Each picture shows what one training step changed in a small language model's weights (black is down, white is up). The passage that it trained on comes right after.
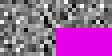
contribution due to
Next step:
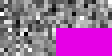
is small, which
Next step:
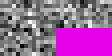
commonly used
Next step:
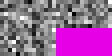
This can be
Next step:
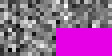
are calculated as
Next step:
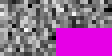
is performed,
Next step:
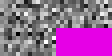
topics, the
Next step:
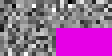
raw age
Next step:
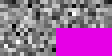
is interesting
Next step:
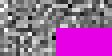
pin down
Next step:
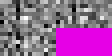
and which we
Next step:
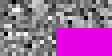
to image
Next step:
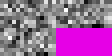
may have different
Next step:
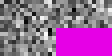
realms and
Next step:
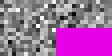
flow equations first in
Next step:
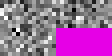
and daily
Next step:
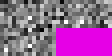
minute; the
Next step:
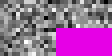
interlayer electron
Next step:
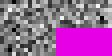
data obtained for a
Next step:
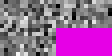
the distribution of
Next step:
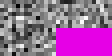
an electric or
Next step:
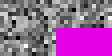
to the different
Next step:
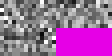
iteration the
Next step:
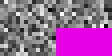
factors of
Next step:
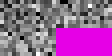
predict a large
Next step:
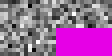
is correlated with
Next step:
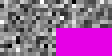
zone at this
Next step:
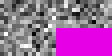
stands out that
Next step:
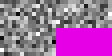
a first increase
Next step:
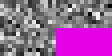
can construct two
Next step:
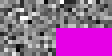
&\equiv &
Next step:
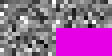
has to be low
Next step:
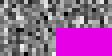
width, and
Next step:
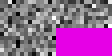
also be obtained
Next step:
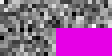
aspect of
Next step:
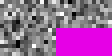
as a secondary
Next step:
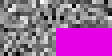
field. The results
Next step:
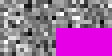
energy (see
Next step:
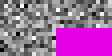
smaller than
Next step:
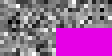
may arrive
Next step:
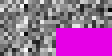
any finite value
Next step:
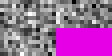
modestly in
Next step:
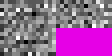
general form can be
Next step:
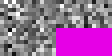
role in
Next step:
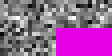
the list of
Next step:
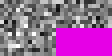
those of a
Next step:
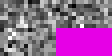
of phonon
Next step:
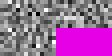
a constant fraction
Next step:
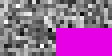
a spread
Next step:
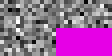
stages \\
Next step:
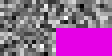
minus sign in
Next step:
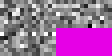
In Doran
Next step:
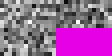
the end of
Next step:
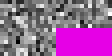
at 5 MeV
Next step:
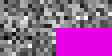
the Bell
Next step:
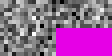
Even though
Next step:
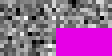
described by its
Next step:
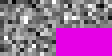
gives a
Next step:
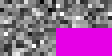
The other side
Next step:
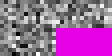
this under different
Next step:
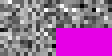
diffraction images
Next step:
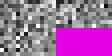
optimal for small
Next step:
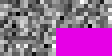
in the form
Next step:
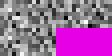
within a magnetic
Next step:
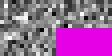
from nearby
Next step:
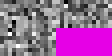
to a more
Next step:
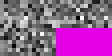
the PC
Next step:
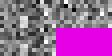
with the values
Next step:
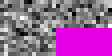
This could be described
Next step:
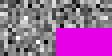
is located
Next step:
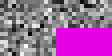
is shaped
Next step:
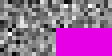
of information in a
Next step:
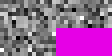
to the total
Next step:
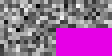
are vertically
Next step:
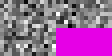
that in the
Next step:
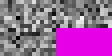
the preference
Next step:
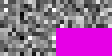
the proximity
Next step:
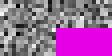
the magnetic properties.
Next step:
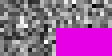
of the couplings
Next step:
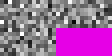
lower temperature,
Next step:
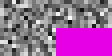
related to the
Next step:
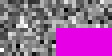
of the phase ratio
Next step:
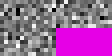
simplified by
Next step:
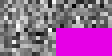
value of the particle
